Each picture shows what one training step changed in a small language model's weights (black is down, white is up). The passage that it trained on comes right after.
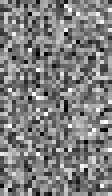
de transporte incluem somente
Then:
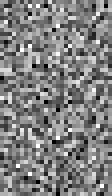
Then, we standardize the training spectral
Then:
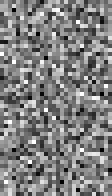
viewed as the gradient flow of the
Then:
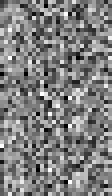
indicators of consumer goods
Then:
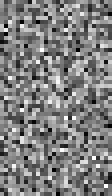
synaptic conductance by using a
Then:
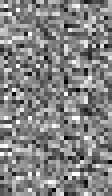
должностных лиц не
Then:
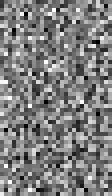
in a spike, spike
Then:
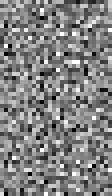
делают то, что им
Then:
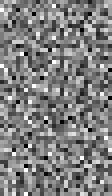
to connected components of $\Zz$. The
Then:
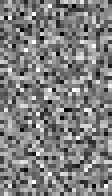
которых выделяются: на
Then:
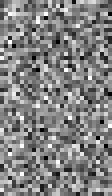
beradi. Shu boisdan,
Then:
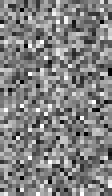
has however a good potential to probe
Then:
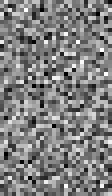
simplicial replacement (a terminology choice
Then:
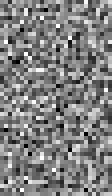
found as well. Further details and
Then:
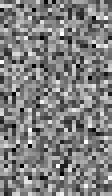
\section {Word-Oriented
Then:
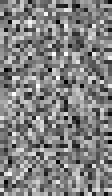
diagnostik va kommunikativ
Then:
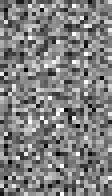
теоретичного навчання
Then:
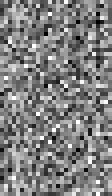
trastornos graves de la
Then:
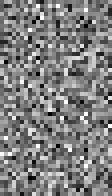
within single long observation. For what concerns
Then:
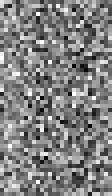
da bateria for superior à
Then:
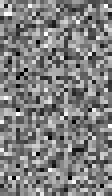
uncountable. \end{itemize}
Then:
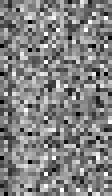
Yöntemleri İle İş
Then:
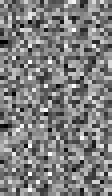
to values where a large single QD is
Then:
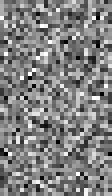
The proposed theoretical model is meant to
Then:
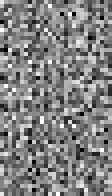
analytically continued from the real
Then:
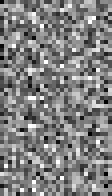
iktidar gerilimlerini
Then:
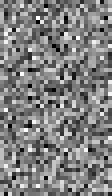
\emph{No resemblance of
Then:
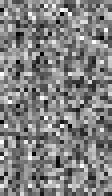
classifying space of the orientable
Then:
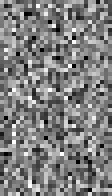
effective interactions, such that information regarding
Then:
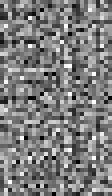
kuch va tezkor-kuch
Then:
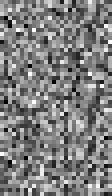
$. \bigskip On sait aussi,
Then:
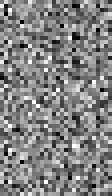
ayol va unga aloqador
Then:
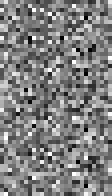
кислоту. Мало
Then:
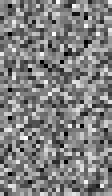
ҳаракати хавфсизлиги
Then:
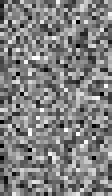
] The high-cost digital baseband
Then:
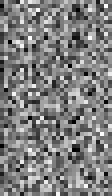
Inanspruchnahmeraten nicht
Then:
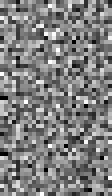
nonresonant interactions follow the
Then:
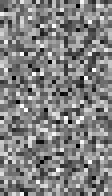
distinct sampling points with $\np >
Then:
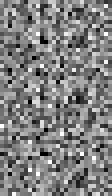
we used Hierarchical community
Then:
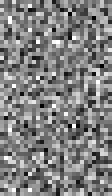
pulse and a weak static electric field
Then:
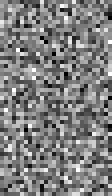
room temperature. For silicon,
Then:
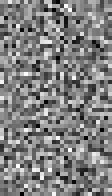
As with the MAST case, we
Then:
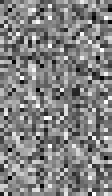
harakat qildi. Tilni
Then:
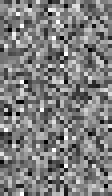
üzere özellikle
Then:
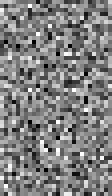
Минаматов, Ю.
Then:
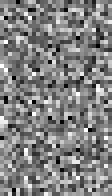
of $\bigtriangleup^2$
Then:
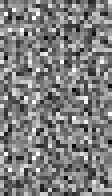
или неявной форме
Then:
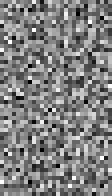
station) equations and control equations.
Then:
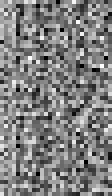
the coupling of the spin of particles with the
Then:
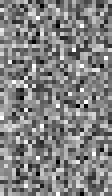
while the dashed line is the result of
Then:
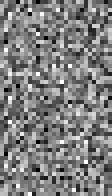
selected as reference population. This is similar to
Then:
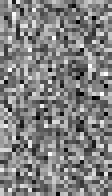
to the eradication of an
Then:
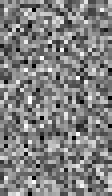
approximation to the inverse Langevin function
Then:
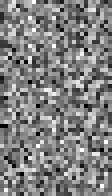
well known that the number of lattice paths of
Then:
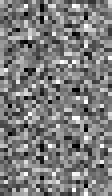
межсистемные задачи
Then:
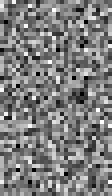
postponed to the appendix.
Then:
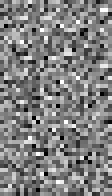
Nacional de La Plata,
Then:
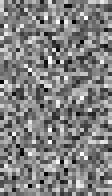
Republic of Korea}
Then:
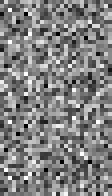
que rebanadas frescas en
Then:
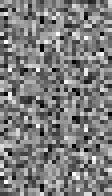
передбачає сформованість
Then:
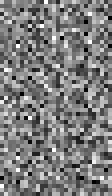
the theory describing two parallel and nearby
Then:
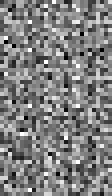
uchta mintaqasida ishlab
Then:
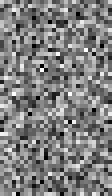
this respect, both problems pose a
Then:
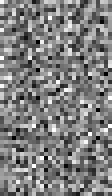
SINGH, H. “The
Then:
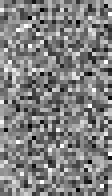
solvable. \end{thm} A
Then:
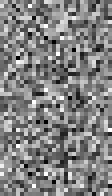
see that $b_0$ is very
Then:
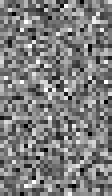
singulière $D_t$
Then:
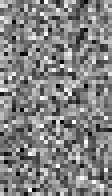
TA measurements were performed under the ambient
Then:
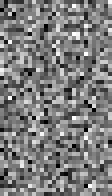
заведениях через
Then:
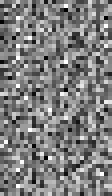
neodvisne tokove
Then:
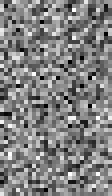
end points $(0,0)$ and
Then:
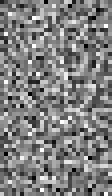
$\boldsymbol{\gm}$ is
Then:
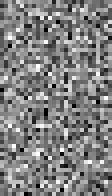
tahun nol karena Pol
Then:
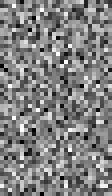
his development, which precedes later work
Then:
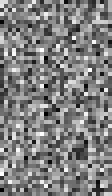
traitement du cancer. Si
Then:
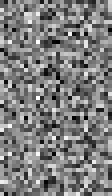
показано на примере
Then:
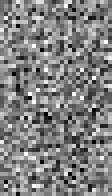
conformal factor, and $g_{ij}$
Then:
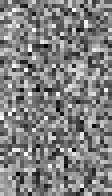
of the indicators of blood
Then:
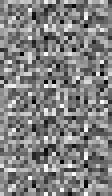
Н С Д Е Ф Г А h
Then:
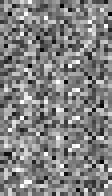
ҳам жамиятнинг ичида амал
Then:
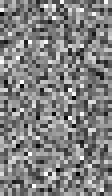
for large enough $N$, the graph
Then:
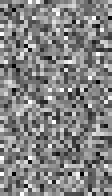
holatlari to'g'risida
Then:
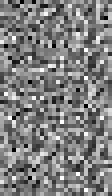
as well. In short, we have proved
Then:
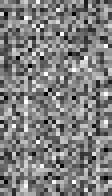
las normas de la International
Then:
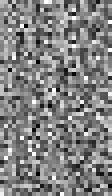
factor of $ds$ in the decomposition of
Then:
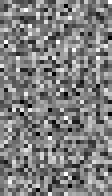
monumento, já que para
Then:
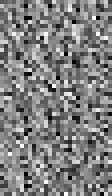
ko'plab madaniy
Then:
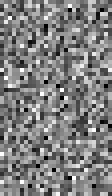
we evaluated another fiber-coupled
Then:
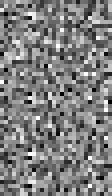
\xymatrix{ \Hom_c
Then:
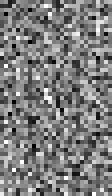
individualikka va aksincha
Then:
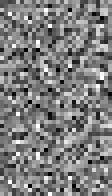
João Spadari,
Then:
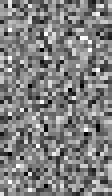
a given time $t^{(0)}$, setting
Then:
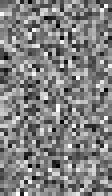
From Fig. 5, we can find that
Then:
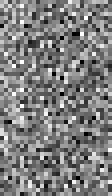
qulay his qilishi kerak.
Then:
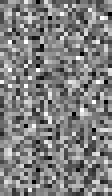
in general result in a completely positive density
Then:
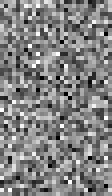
\end{figure} To assess the
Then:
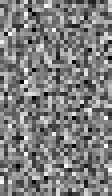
4. Дорошенко Б.
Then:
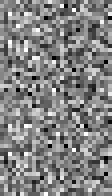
{a3}) we find the solution
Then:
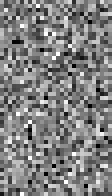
flavors, $q_i$,
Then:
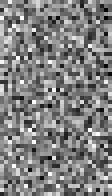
\textit{domain} of $w$,
